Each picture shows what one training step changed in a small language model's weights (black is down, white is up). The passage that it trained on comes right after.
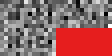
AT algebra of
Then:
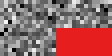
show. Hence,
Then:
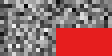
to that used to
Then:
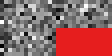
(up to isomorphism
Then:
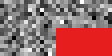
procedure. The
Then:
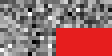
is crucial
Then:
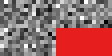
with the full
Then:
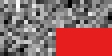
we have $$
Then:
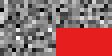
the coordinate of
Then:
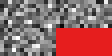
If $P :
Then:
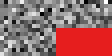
characteristic vector,
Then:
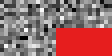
create a
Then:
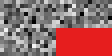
are distinct so the
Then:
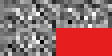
unit vectors orthogonal to
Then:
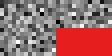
process with values in
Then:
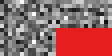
under consideration
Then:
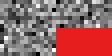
This is seen by
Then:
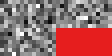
influences to
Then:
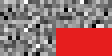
X \times X
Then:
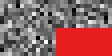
map of Lie
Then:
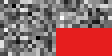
of a unital
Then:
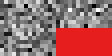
to formulate a
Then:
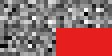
The first fundamental diagram
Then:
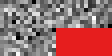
variables associated to their
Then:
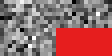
as $\S
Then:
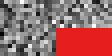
where $\mathcal
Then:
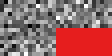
Since this bound
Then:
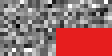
min-max principle
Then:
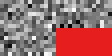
$ integers which are
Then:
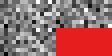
least two solutions
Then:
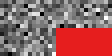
can restrict
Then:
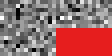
iterate of
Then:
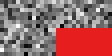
\to E.
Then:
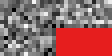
In particular, if
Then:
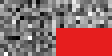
similar and will be
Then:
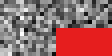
energy boundary port
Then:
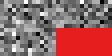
& \cdots &
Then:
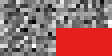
are the spectral and
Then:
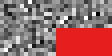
an unbiased
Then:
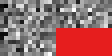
that $C$
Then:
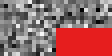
which is a
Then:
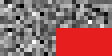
series of type
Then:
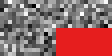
Let us show that
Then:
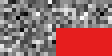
order (left)
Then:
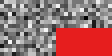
j \ne k
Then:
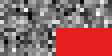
express my
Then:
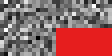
of $N$
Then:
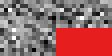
transitions. This
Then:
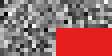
estimates and the problem
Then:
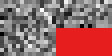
Given that \[
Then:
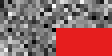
into account.
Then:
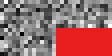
of the results of
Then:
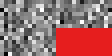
part it is
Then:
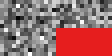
this is one of
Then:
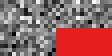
verified by a
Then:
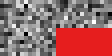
to obtain that
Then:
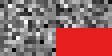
criterion with respect
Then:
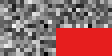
has a series
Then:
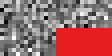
the set $\{J
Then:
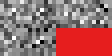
harmonic measure and
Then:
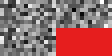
belongs to
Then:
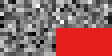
follows. Let
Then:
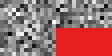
the resulting inequality to
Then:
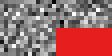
{\bf Lemma
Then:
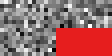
other test cases.
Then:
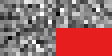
When does a formal
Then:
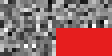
acting on the
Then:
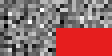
the canonical connection by
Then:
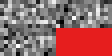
In particular, there
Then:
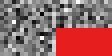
by renewable
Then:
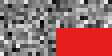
on each component
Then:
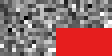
every $x$
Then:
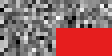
the boundary of
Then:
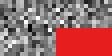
particular, hyperbolic problems
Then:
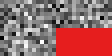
the above isomorphism,
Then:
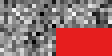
analytic cell
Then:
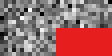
claim that, after
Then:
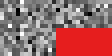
of training
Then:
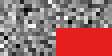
centers located
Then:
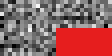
follows by an
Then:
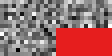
also via the construction
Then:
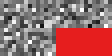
$x$ and
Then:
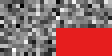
This can be proved
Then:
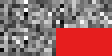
our relative energy
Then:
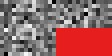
for all $i
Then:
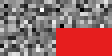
will show that this
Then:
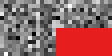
can be verified
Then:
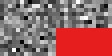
within the operational
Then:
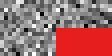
generating functions.
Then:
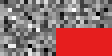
algebraic stacks
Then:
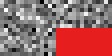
last proposition, the
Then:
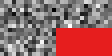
is in fact a
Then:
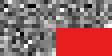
Let $x$
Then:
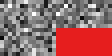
integrand of}
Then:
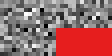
\rangle$, the
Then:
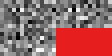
is consistent
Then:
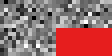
seek existence of
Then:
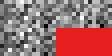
as an optimal
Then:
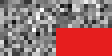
a certain sign condition
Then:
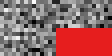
groups (see
